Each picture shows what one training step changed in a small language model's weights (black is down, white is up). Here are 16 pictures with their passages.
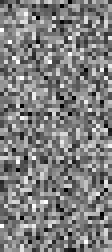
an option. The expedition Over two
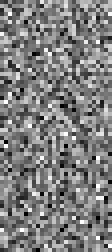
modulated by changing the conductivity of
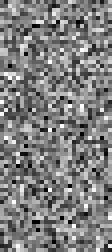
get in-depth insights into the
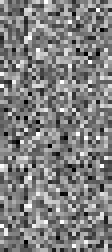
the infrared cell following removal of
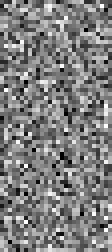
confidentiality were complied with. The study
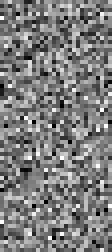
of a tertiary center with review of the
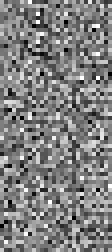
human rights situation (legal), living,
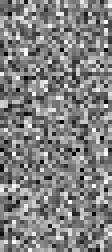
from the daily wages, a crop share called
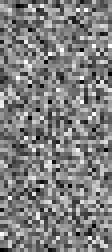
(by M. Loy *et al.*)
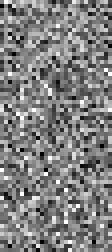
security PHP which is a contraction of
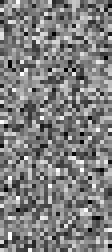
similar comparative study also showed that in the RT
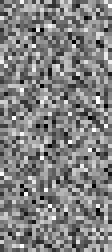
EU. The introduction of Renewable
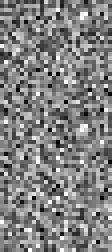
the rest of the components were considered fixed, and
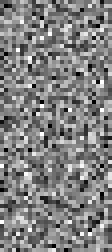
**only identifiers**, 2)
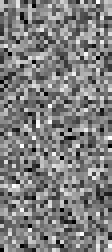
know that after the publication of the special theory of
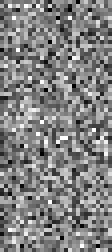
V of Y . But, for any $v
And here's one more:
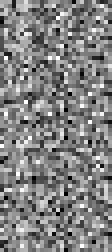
result is not statistically significant at $p <
